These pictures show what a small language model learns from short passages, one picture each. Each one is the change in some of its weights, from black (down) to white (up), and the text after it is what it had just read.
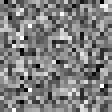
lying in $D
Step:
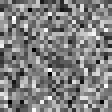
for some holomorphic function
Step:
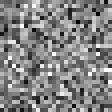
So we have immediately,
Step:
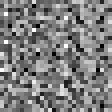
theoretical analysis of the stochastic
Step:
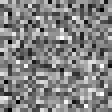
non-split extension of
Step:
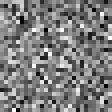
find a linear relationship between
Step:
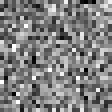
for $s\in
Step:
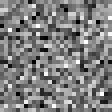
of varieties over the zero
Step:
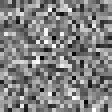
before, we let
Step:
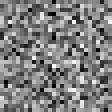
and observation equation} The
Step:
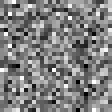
$\mond$, that
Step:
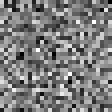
combines dynamics and
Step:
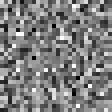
Zhou et al.
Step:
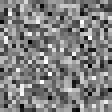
\newblock Harmonic measure
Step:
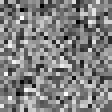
one to determine if
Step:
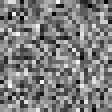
application to mean curvature
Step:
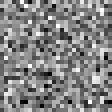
proved analogously.
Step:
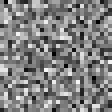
result due to the
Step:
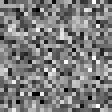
We not only generalize the
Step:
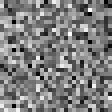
On rappelle
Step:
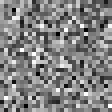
replace $X$ by
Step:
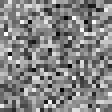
classical embedding theorems we deduce
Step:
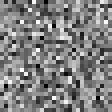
solving the optimizations in
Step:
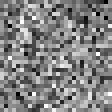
we can find that
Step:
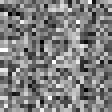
of the two lifts
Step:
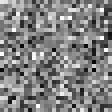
the functor $\Tr$
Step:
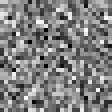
for carrying out the
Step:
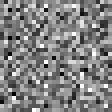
and hence of pure codimension
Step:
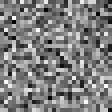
at least $g$.
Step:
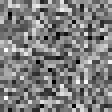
uniqueness of solutions for the
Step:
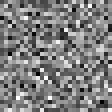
works of Maurice
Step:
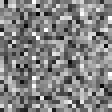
proposed convexification method still
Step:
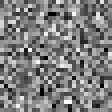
simplifies the equation to
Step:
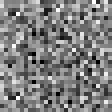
(a more readily
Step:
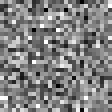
$$ with the roots
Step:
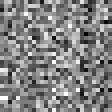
of the interval containing
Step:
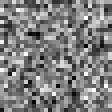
the closest distance
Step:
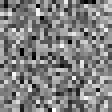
all $t \in
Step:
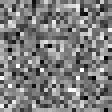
or Hansen's
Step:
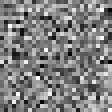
maps. Specifically,
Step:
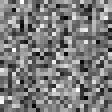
of a function $u
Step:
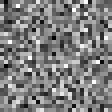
by Mielke
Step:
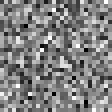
an example, the
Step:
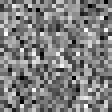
unique in some small ball
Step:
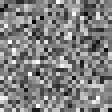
depend on the size of
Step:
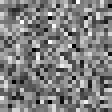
Left panel
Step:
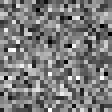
incrementing (which
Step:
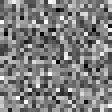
$[y]$ denotes the
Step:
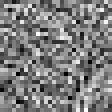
injective resolution of a
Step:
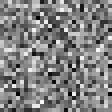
works for more general
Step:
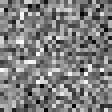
urn, after
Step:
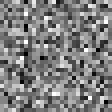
a second example showing
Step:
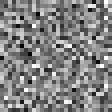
artinian rings satisfy
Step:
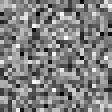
of $K$. Now
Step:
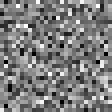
and \(l \in
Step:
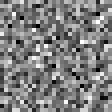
this question is worth of
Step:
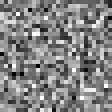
true for the entire original
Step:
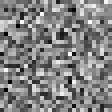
derived optimal system of
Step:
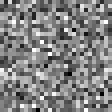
algebra structure for quantum affine
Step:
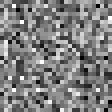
attracts nearby
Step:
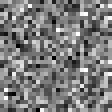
in terms of a
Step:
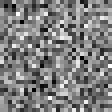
has a double pole
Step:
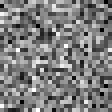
strict solution to \[
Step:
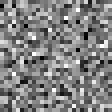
of b), these orbits
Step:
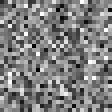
an interior vertex). For
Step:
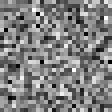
first few criteria from that
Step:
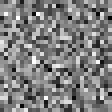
be proven by the same
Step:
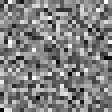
perimeter and square
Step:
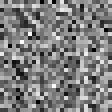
not induce a
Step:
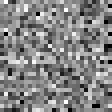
following commuting diagram. \[
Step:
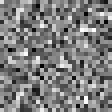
Pour $p\in
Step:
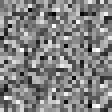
this equation may have
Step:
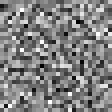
control problem (see Section
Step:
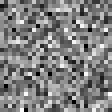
other methods, are applied
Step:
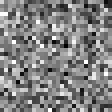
generating the projection subspace
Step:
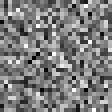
X, Yong
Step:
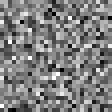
~} \epsilon
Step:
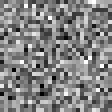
to decrease unless the
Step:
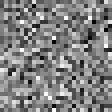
the row vector space of
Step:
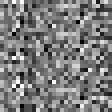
\leq a$
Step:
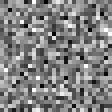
$|C|$, the instance
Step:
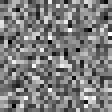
their variants are
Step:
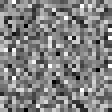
field operator is further given
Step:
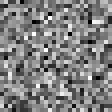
This estimate holds because
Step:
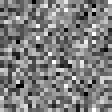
of $\sX$, and
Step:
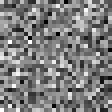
$\phi$ on
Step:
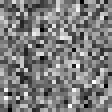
often a given region of
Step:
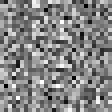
define the generalized noncommutative
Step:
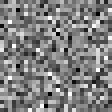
is impossible unless
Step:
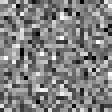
big $q$-Jacobi
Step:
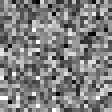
is the homogeneous space
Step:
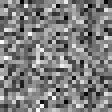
Cartan curvature, which
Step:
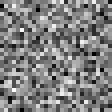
$(3)$ The number
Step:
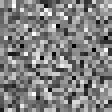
let \[ A_k
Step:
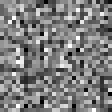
c | c c |
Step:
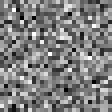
while increases for small
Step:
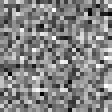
normed linear spaces
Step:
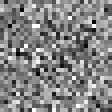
shall write again $U
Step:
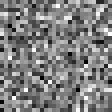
hypersurfaces of degree
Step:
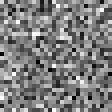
valid solutions to the
